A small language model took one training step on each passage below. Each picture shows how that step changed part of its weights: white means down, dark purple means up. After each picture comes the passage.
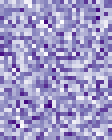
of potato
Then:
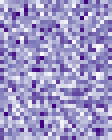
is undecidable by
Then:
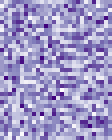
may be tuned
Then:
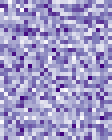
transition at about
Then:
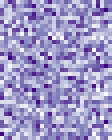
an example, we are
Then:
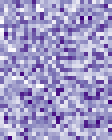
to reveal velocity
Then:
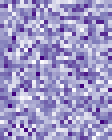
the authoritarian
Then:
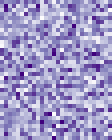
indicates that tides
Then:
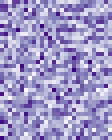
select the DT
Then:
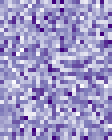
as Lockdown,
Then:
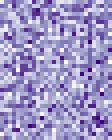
is easy to
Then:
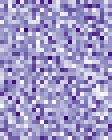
Rolling is also
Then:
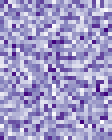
and antioxidants
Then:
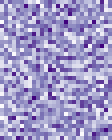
and actively intervening
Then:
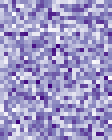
as follows. Each
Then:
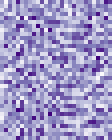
This approach ensures
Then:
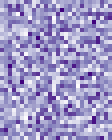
as forgetting and
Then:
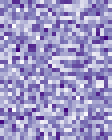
another space.
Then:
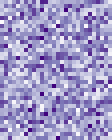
project throughout all the
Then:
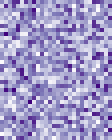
analyze the relationship between
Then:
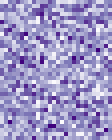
was a dunner
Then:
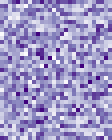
procedure for
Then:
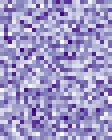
Meditation is
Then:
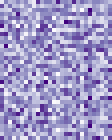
performed: (1)
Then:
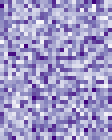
controller is
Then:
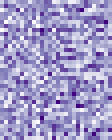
design• production
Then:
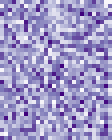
- Determine the
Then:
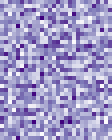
abundances and the
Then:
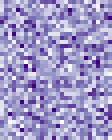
that we see today
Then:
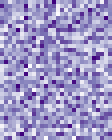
good reviewer
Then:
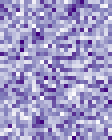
The rationale for such
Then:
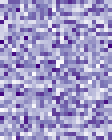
been reported to have
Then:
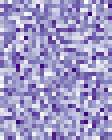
molecules would show
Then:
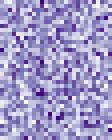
due to dissolution of
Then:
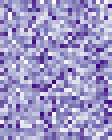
the slopes in
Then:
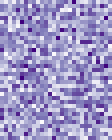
an enlightening
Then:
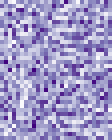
in the country.
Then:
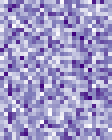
may need to utilize
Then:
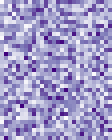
for life or at least
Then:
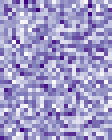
of all votes for
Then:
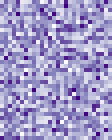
only a symbol of
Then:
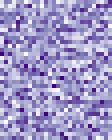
object detection, and
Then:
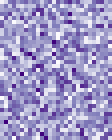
to take the form of
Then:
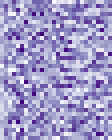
depends on the way in
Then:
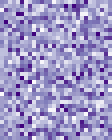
unitary operator
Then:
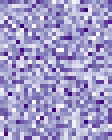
District of
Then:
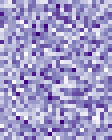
as solvent,
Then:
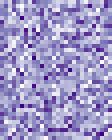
from our analysis of these
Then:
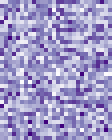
been reached for an
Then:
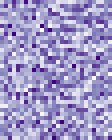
a product that will be
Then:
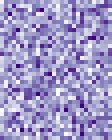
region to focus on.
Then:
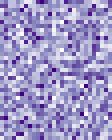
how homestays
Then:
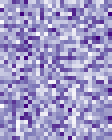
Temperature Range
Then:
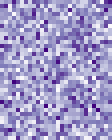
the PICO
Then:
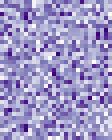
{e V \over m
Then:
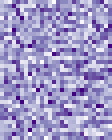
compared with the other calculations
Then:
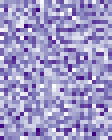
situation reduces per
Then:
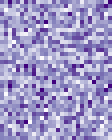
in the thickness of
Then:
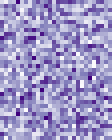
database uses
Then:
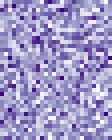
is a new concept that
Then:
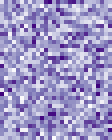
the east-west
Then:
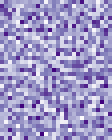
hovercraft different
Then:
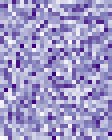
the two data sets are
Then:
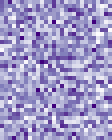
camera. These
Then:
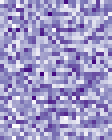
communication, as well as
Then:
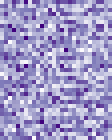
a high efficiency of
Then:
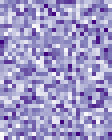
rather than the event
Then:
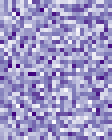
of the three materials is
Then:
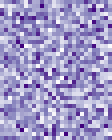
X-ray flux.
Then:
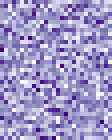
the manufacture
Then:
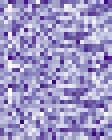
this section, we will
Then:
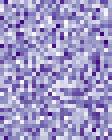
an unsolvable
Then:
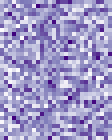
used in their research. It
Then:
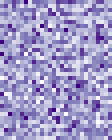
a manual classification
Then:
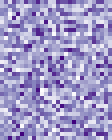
$p_i$ obtained
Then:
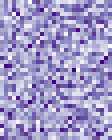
of the power law
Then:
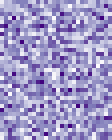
mg/L and
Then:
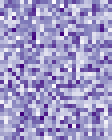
strong performance. First,
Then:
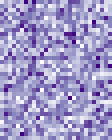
each reconstructed
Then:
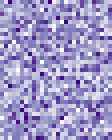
optimization procedure
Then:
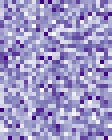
Lett. {\bf
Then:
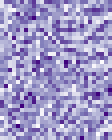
Table, we compare
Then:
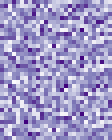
the artificial
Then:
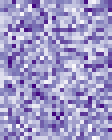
Where $\mu$ is
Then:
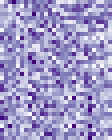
we can approximate the
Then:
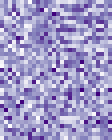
of inlet water and
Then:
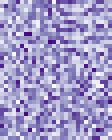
purpose and as
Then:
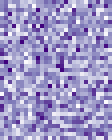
discrepancy by
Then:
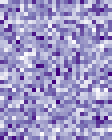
been increased discussion of
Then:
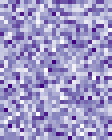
Giuria 1,
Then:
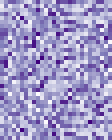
and the numerical
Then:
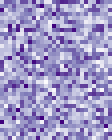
As a result, certain
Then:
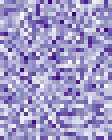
free-form grid
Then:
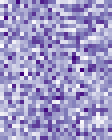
work was asked by
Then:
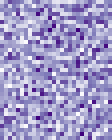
were prepared using
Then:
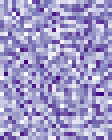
of X-ray emission
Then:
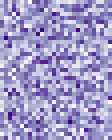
of literature made
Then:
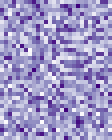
and $j$, there must
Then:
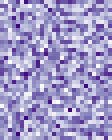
Mantra -17 -
